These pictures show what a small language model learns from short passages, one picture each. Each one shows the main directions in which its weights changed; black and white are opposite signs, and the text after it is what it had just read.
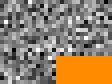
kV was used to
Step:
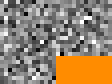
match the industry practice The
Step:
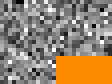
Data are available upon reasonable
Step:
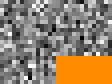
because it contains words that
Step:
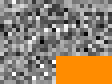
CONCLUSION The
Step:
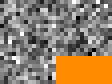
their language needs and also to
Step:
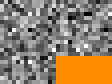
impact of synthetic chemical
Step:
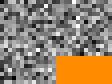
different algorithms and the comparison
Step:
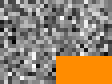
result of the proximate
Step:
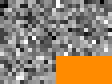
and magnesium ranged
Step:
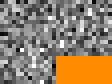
four days. Rutan
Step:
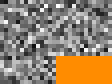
strand transfer step of
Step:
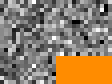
prioritized using a set
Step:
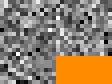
in the vicinity
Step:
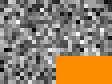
both mesh methods in
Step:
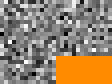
modalities, with clinical
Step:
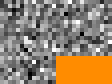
Second: The results related
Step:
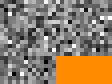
V. Conclusion - The
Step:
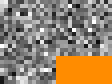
and creativity as the
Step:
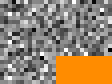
A , L are,
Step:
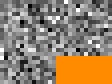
related literature to look back
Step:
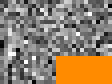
a response rate of 29
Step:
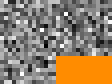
left over formalities to
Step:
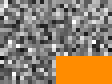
constrained by balanced
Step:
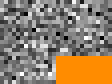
move from the distributed nature
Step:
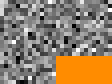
to prime numbers or the
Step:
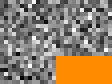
labs identified in the collection
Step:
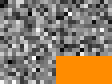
and $\sum_i
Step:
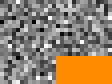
Mentouri University of
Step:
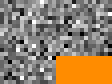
institutional centrality,
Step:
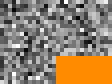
Department of Health and
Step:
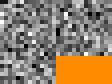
namely searching and
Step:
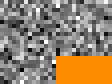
quantify the impact of
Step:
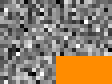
a wave with a helical
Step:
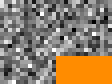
The results showed that the
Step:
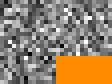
has a malignant
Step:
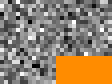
major earthquakes,
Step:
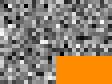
g. The use of
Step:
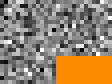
and auto-oxidation
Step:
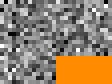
increasing expenditure on
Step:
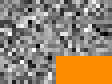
until the weight of the
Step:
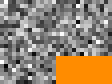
values are input in the
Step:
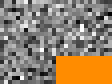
LP of 9 of the
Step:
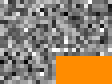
so they have a lower response
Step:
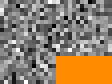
to exclude an
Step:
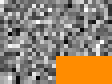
such it might be challenging
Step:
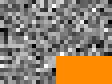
gathered to
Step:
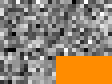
occurs in up to about
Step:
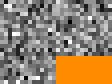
contact time, during which
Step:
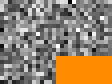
concrete or wooden
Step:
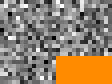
Yes - No -
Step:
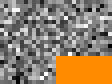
Lalik E.
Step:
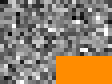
small and the modulation speed
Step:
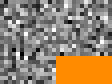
by elevated serum
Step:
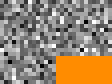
solution was then treated with an
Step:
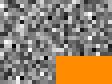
cases when fishers
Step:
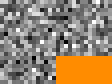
this tool were well integrated.
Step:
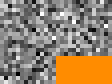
The larval stage
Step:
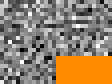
of cotton with basic
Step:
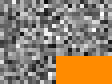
2. TABLE
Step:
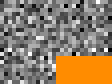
tourism perception will also
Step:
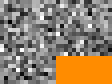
law helps to minimize
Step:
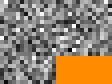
track deformation.
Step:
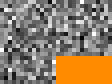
[15] utilized multiple
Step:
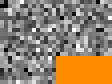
and Woome,
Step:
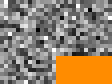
values and the relative error compared
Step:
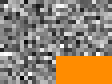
convenience and intentional
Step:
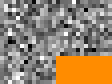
In the present communication, the
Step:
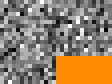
the integration of students into the
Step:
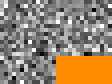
of Cu NPs
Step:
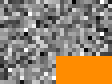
results of the Delphi
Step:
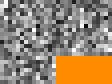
and many more. The main
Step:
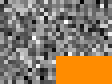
(MSO) and
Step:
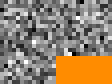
moved on from being
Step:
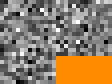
the watermark into the
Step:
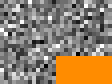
concentrations vary for both
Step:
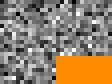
people just finishing
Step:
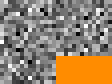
the same side of the
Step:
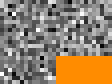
Epidemiological studies
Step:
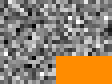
detailed studies using higher concentrations of
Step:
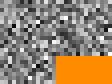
low wear rates of the
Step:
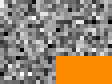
This research paper discusses
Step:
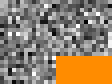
Above 10 Years
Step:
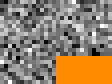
requirements in the oral
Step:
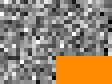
is a tool that teachers can
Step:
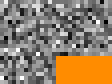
by paying a
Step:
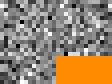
cases in the past 7
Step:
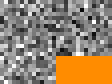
tract and the level of
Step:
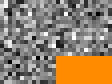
and management staff, 10
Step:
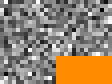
based on the situation of current
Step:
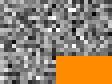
Edo and Delta
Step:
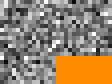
can be further explored as
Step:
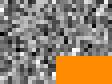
exciting field contributed by
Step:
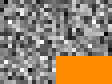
as risk and opportunity
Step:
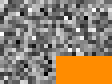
the actual simulations and
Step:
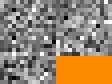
her, she was on
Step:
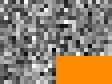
model. It does not
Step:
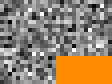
which ensured the consistency
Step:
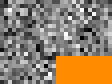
and social disorders of
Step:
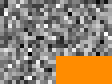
for trainers who use the
